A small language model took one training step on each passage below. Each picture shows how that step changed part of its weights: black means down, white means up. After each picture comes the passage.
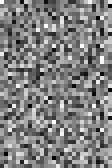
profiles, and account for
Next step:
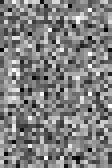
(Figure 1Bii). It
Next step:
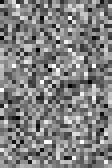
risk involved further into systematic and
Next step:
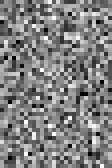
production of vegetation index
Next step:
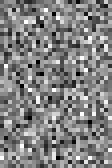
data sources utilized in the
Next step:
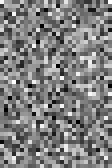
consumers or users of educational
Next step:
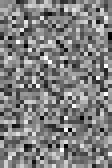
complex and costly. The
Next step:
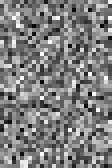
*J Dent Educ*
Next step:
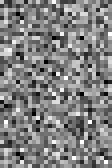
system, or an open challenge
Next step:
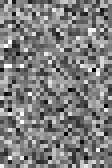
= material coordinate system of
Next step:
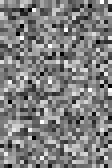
notes, all five large
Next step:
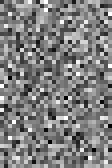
sectors. As the global
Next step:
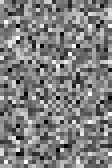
- Anders, E. &
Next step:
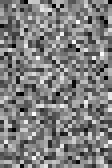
EDs, respectively (Figure 4
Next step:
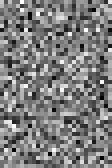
educational process, starting from
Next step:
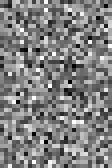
the presence of hydrogen
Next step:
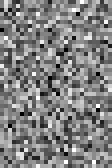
land and even personal insults
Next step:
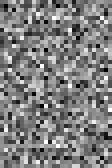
content can be fairly
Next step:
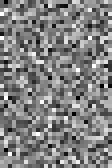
to 1.92, which can
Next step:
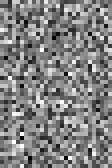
the city more sustainable.
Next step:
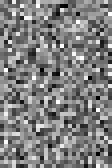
P. Moree,
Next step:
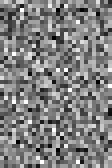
condition **(RC)**
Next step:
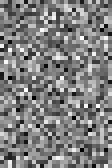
open up higher education by providing
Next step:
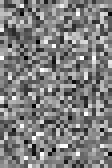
performance. If they have
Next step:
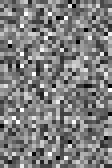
framework. This implies that the
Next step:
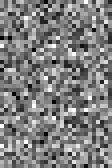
obtained by all the methods presented in
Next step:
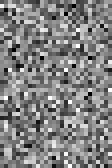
an industry specialized in
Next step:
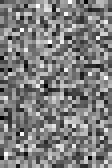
expectancy as the
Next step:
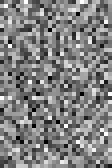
farm lands by sand
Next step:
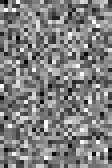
analysis the system is first described by
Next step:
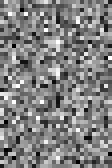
such as Groenkloof
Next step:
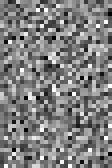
NEW, PRO,
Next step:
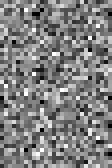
C.E.K. and
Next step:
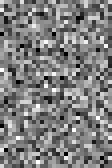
include burn marks,
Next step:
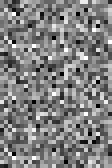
INTRODUCTION A
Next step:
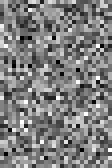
four pilot IMI
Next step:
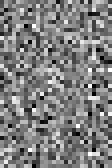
to the vet. In some
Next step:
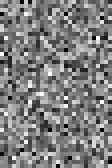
adapters are effective for
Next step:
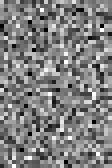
print("dimension of
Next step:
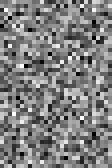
speed of our production was high then
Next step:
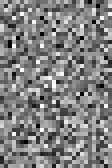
for twelve years.
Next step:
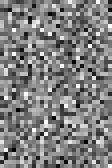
protect confidentiality
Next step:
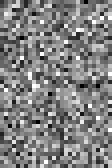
The paradox of transformational
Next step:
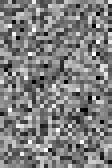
of participants in the PTNS
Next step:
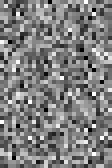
domains (Storey,
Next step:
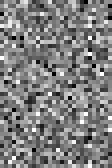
Cells The stem cells
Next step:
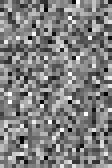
the well-known surface
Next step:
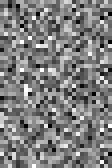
information. A third
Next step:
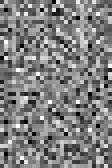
with the traditional paper system.
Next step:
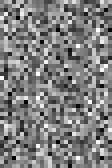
with both analog and digital resources
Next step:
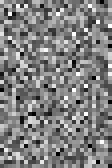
venture capital in
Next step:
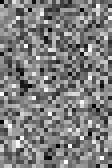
Fusion is applied,
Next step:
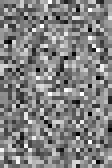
on DNA Based
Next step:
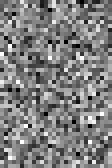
works on translation
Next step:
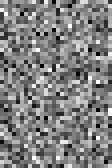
Rasch PCM with
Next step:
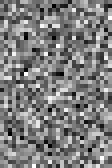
t in Fig. 8 represents
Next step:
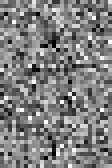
(hard, hybrid and
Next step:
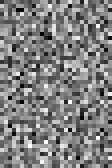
successfully alleviating the
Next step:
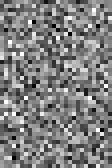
properties of a liquid
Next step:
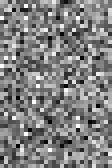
NASA Journeys
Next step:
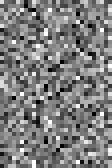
IF-IFS with
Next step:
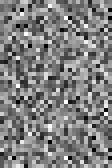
affordable for the average
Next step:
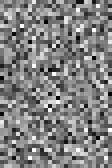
The comprehensive analysis provides
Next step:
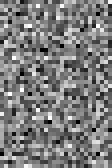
Pogam et al.
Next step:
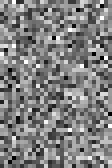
or a piece of work
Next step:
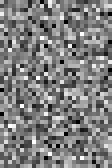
can be found here: 1.
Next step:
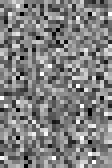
on the diaphragm
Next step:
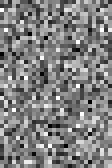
to their unique biological
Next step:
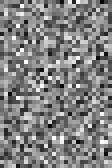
by mapping primers and
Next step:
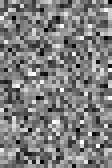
Teaching Hospital
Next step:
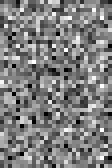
It was delivered by a
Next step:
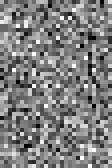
relatively similar and equitable
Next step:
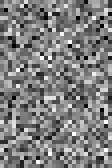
and surprisingly,
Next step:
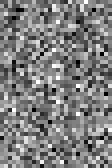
and daily load on the
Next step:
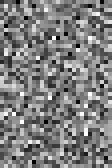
tradition of religious
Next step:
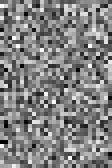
that each symbol can be used
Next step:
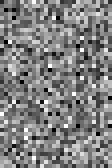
The Jacobsthal
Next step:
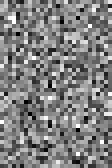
as a reaction to the
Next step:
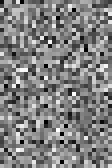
development, students physical health
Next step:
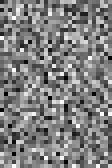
to a stopping time of
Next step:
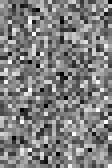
5 and 7 times more than
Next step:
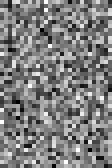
the CAS as an instrument
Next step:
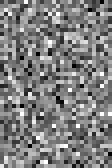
glass. To measure the
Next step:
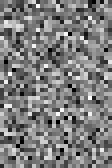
lack of coordinated and
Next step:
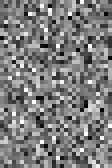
Duration of Treatment
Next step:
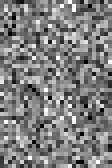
firms to trigger
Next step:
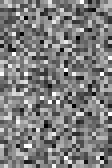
actions and policies in international
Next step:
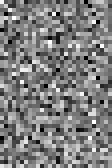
los pacientes
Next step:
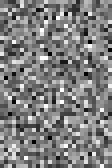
(communication and
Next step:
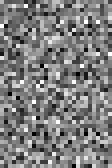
K, Lufuluabo
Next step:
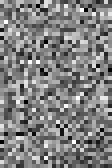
among peers. This should be based
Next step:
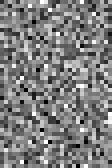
by the agency hence costing
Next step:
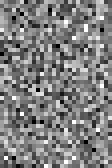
his private facility
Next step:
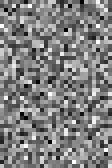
and wing fabric is
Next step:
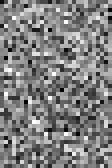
of his book "A
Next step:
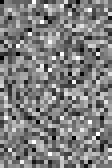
module can be significant even after
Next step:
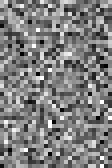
Field survey,
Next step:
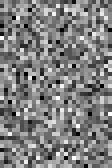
to distribution grids,"
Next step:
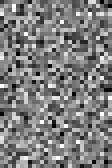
In conclusion, we
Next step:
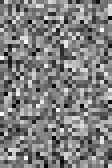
classic and literary master
